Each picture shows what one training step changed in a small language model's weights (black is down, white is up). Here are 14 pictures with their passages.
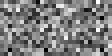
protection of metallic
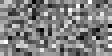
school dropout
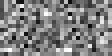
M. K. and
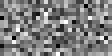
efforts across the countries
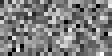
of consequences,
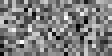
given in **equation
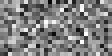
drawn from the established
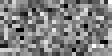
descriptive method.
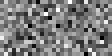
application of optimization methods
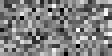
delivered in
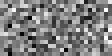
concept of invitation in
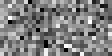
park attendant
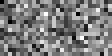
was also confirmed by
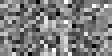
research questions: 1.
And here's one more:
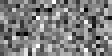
After almost 40 years
